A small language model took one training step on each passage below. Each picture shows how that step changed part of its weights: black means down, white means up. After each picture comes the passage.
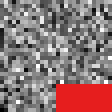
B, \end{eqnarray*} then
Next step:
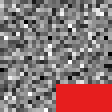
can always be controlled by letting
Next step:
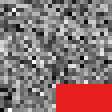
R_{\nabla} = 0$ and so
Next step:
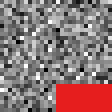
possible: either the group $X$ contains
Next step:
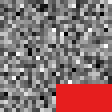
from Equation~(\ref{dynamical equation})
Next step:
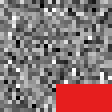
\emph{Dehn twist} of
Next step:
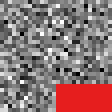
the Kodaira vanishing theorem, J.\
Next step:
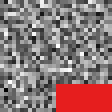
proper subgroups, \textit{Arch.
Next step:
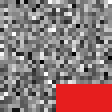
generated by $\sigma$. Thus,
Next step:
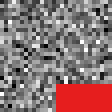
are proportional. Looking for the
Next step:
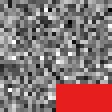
interesting questions. \end{document}
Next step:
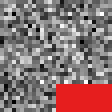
compressible model. In the reported
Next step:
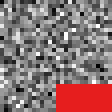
i\le 12, \text{ or
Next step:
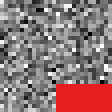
$H_{n}$ via the isomorphism
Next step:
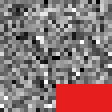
general joint CLT for several random quadratic forms
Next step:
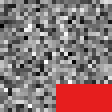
given by the zero locus of $\b$
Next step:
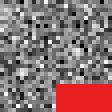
a domain makes a good exercise in
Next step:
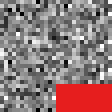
F\rightarrow \Sigma_F\rightarrow
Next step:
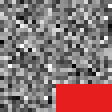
obtain that $G(T)$ has completely
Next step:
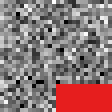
component. If $f$ is not a
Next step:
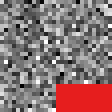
such that% \begin{equation*}
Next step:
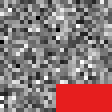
the elements ~$a_n$~ of
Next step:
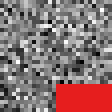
LS}(C)$ with constant $C$
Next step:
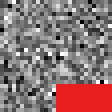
can be considered in the elasticity model
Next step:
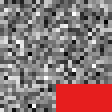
been modeled as a uniformly distributed random
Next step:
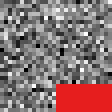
two nonempty closed and convex sets, one of
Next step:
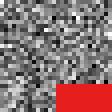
and that the $\hat A$-genus
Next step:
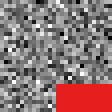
user simply waits for the
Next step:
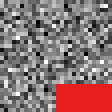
proposed DSZOG can converge to
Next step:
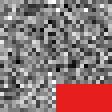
NAG are unable to achieve
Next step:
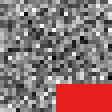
subadditive Choquet capacity
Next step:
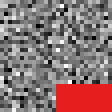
\label{eqRef2} \|
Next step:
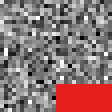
of objects in $A$ with size
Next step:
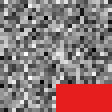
an algebraically closed field of zero characteristic that
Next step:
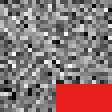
may write $$N(x) =
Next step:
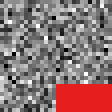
numerical demonstrations indicate, the proposed method allows
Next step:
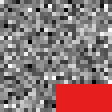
Vectors satisfying Linear and
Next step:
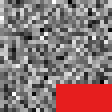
integer. We say that $G$ is
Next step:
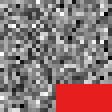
\cdot P^k)_j \nonumber
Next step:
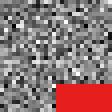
this heuristic and to show that
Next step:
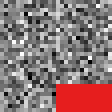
now all curves are decorated by
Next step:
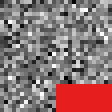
Using this value into the coefficients $
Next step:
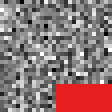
a multidimensional dynamic system with respect to the
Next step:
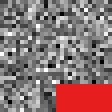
ring in (\ref{ring}) as
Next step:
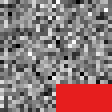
assumed to have nested spaces, the
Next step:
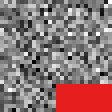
not necessarily the same as before. Now let
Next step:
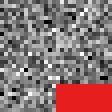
an odd superanalytic $\bigwedge_{*
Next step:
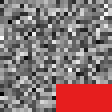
bridges. A contradiction arises.
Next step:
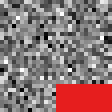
\end{equation*} where $g$
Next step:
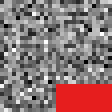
accuracy and rate of convergence of numerical solutions of
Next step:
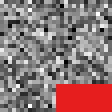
theory and the exact statistics for some special initial
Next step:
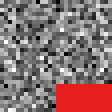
\newcommand{\NN}{{\mathbb N}}
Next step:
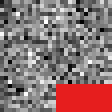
the equation \eqref{1} for the
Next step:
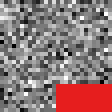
the components of $H(m;
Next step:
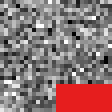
of the local monotone SPDE, where
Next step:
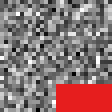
map, which is also continuous. This process
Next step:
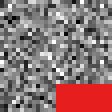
dimension $g\ge1$, principalement
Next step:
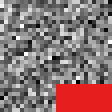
equilibrium measure} of $f$. In
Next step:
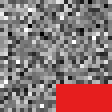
hyperplane $P_e$ which is
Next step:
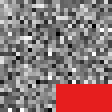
tensor product, and also the fixed point algebra
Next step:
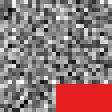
the $A$-path space and
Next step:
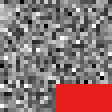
a smaller poset, namely its support.
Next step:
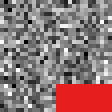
this we deduce that 1 implies 3.
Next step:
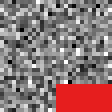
construct a smooth cubic B-spline approximation
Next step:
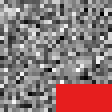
equal to $g$. The {\em stable
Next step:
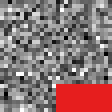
continuous weight case that it may, in
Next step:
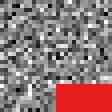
fact, which I learned from K.
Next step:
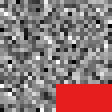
\approx \xi_i^L +
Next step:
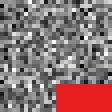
lower bound for our problem. If the initial
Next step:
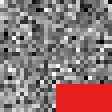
$G$ as a supermanifold,
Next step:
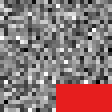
(20)$$ and the *minmod*
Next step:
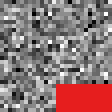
as defined in (\ref{def. of
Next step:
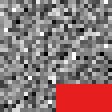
where Alice is connected to Bob via
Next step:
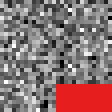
on $G$ ensure that the corner set
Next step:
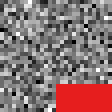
coincidences between monogenic period equations
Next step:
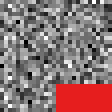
Apollonian metric: Uniformity
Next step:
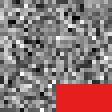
function. In view of the well-known
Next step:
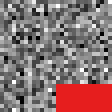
\section{Introduction} The standard random walk
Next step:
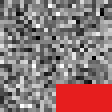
item in common is the fourth
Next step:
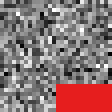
a family of hyperbolae. We
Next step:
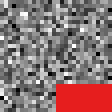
), \end{equation} where
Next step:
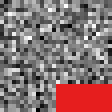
Next, we prove assertion (ii). We
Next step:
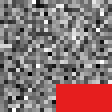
co-compact and have incompressible boundary by Lemma
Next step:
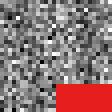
the open ball with the same volume as
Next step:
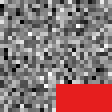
the mass and stiffness matrices is
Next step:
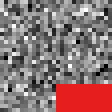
Y \!\setminus\! E \to
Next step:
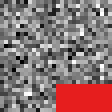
is finite-dimensional. We have an exact
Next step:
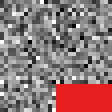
disruption $\omega$ ($= 1$
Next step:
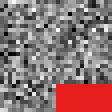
is the $2\times 2$ identity
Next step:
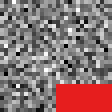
exists some $j_1\in
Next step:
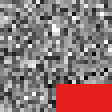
class of stationary sequences, including those studied in
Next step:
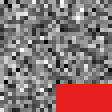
such as was done with the logarithm function
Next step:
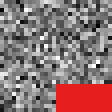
$\omega\in\Omega$ (see
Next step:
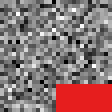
hyperbolic under any one of the following conditions:
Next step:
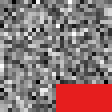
surjectivity, the homogeneous coordinate ring of
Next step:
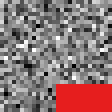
m-k+1, \] which contradicts
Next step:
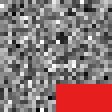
\begin{proof} A direct calculation yields
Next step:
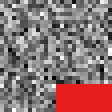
This turns any such coherent morphism into a natural
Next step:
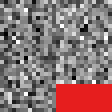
elements on $\Delta$ series (from
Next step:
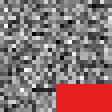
green and orange according to the eigenfunction
